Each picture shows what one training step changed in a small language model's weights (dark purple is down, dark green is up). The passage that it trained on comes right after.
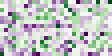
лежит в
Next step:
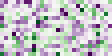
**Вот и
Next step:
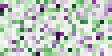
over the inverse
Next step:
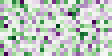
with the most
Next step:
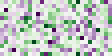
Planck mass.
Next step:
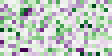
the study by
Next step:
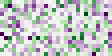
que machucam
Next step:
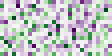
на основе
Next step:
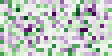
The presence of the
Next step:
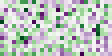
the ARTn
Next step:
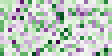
can be varied by
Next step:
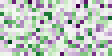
as determined from
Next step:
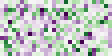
go over from real
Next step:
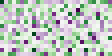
This equivalence
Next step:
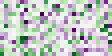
the PaviaU
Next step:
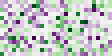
marchés du
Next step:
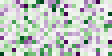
the housing
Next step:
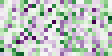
represent averages
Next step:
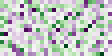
of formation of the
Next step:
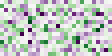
position update
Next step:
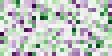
integrations. The
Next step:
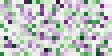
aos casos
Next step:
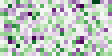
lines are corresponding
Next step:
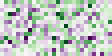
G$ so that
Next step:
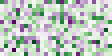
In this case, the
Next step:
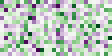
right is the
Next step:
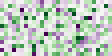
the resulting EW
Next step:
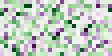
Health of
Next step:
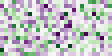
concepto até
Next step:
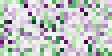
temperatures ($\sim
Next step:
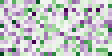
- барча
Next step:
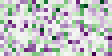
ve kterých
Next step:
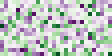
Как бы
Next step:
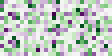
the real $\beta$
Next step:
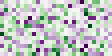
um outro fim
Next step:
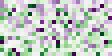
Estado do
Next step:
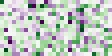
noise, the
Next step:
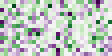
and BYTES
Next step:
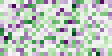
spectrum is only
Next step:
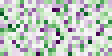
by a dense
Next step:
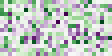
Recall that
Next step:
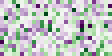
its behavior
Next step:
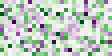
fraction of
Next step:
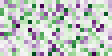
which hardly
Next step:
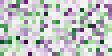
los grandes
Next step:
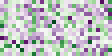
gaps for the
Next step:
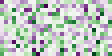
on June
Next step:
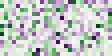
out that calculations
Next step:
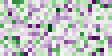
la Variance
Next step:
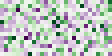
a Maunder
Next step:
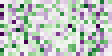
nombre de
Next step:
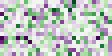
specific manner
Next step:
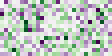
oxides and
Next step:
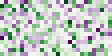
for a slab,
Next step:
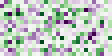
Table 2. The
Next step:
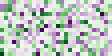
to investigate
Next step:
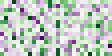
QHE in
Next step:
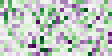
or just by low
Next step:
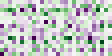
Interpretation der
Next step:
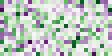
which being the
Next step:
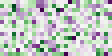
2D linear
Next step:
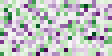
representou metade
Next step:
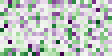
scalar strength parameters
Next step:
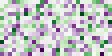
common prior
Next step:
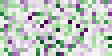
example, when the
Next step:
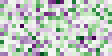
a very weak
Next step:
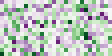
no rigid
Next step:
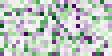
By transforming
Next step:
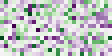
no Brasil a
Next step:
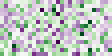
meu processo de
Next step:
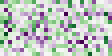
seems not
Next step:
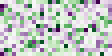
to the field of
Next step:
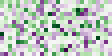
the intensity of
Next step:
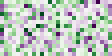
to our data the
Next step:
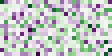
dashed line represents
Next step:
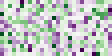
bir xalq,
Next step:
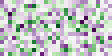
um conjunto
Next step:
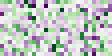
un atout
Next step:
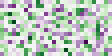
the background
